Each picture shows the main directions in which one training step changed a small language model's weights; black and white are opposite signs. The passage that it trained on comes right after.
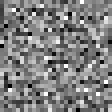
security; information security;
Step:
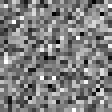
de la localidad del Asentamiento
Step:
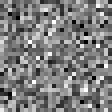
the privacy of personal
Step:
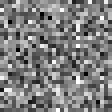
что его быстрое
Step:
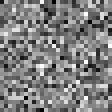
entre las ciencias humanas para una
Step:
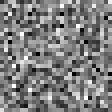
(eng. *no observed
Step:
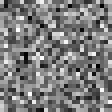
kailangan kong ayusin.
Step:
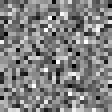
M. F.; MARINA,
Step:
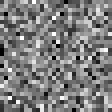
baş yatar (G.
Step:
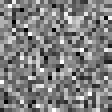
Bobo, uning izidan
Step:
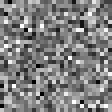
o‘z e‘tiqodini
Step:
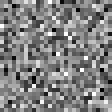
benefícios e as
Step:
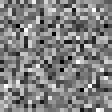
hasta la fecha y difieren
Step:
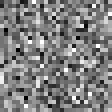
العضلية يعد
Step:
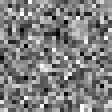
prinsip pariwisata
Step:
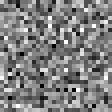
А.Н. Современные
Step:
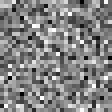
deslegitimación impacta
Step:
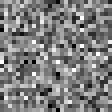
reforzar sus propios
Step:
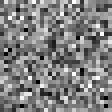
własne. Na
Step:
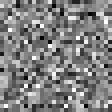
por: (Robles,
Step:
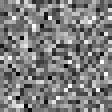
ergänzt werden. Ein
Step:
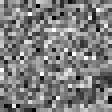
a temática e ao lado,
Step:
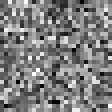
em que foram elaborados,
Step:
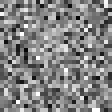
im Ausstellungsraum ist
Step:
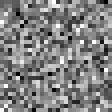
National Film Studio, the
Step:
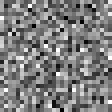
uchun go'sht, xom
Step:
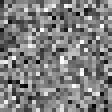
do sfery osobistej
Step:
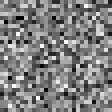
potentsial foydadan
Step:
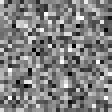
étude du matériel et
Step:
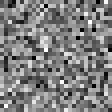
accumulation of own
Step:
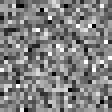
practice.⁷ Marele
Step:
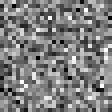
age and psychological
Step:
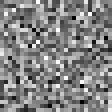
justifié par leur
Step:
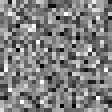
ser encorajadas a estarem
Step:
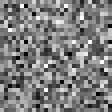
economy, careful attitude
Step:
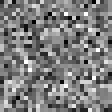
lien direct entre la chose
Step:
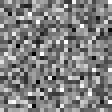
ko'proq siyosiy partiya
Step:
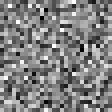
mustahkamlash, teri
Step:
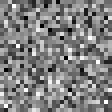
anuncios). La baja o
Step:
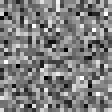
aan; 77% van alle
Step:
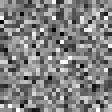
consciente, é indiferente para
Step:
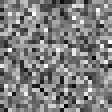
H03 diterima dan
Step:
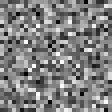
PH: Pribéli Levente
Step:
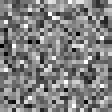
dispõe sobre a criação dos
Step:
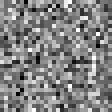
экспорт қилиниб
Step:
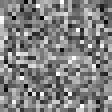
opnå større
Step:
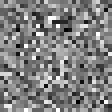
Beverages Verenigd
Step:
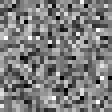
informações governamentais eram
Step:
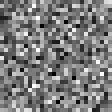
1 kali dalam 2 hari dan
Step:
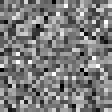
Rheumatism is a
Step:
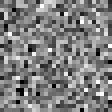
oldi tumanlar, anor
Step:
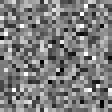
salut o la governança.
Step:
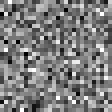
tip həloqramlar
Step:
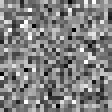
tabiatli”, “nozik
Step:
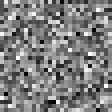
de formación de los estudiantes.
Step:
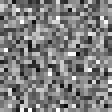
a rolurilor sociale le
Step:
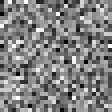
önemli bir başlık
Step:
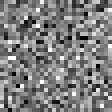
must be selected on the
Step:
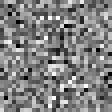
hidup penyu hanya
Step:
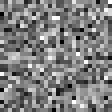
bo'lib, u filmlar
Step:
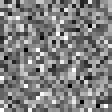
qulay yondoshuvi bir
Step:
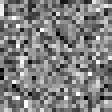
4. Fokusimi në
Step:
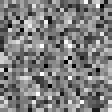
медицинском высшем
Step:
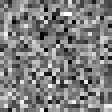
general-gubernatorligi chor
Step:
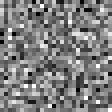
к нарушению их
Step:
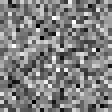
Monteiro Campos,
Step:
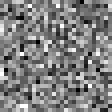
ta‘siri va shu
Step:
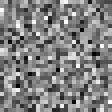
gewisse Offenheit und
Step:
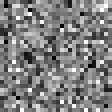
conocimientos básicos que le
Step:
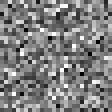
Respublikasi Vazirlar
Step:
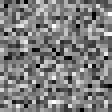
manba bo'lib xizmat
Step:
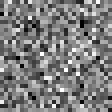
sınıf ortamlarında
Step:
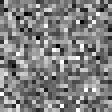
controlan adecuadamente,
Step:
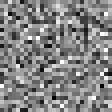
criações artísticas, o
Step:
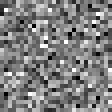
ташкил этади. Тор
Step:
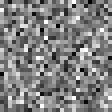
аниқлашда муҳим
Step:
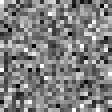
claro es que la presencia de
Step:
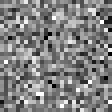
VI. De reciproke van de
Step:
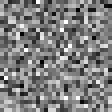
суттю, як вже
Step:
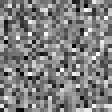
and Landforms, v.30,
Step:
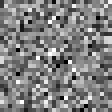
Esta investigación se
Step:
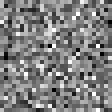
paciente con malrotación
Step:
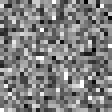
que el interés, la motivación y
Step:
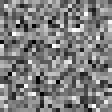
сибирская) —
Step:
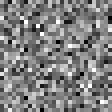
fondida (kapitalida)
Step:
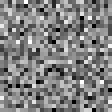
hududlarda tipik bo'z
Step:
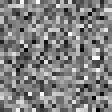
оказываемого со
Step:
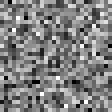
cieco tematizzato
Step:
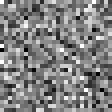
iste'dodi faqat
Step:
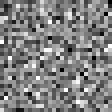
encontrados sobre a empresa
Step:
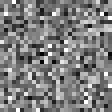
M. / Hinnell, J.
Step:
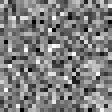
los ingresos, recursos y
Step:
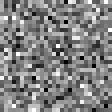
нуфузини янада
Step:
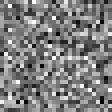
un testo unitario.
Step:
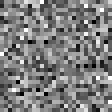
las protestas continuaron
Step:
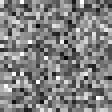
informado se convierte en un
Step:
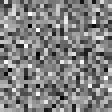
investidores de maiores
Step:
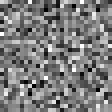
g – эркин тушиш
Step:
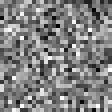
e que as narrativas são
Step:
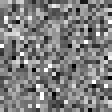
инсоф айлагил.
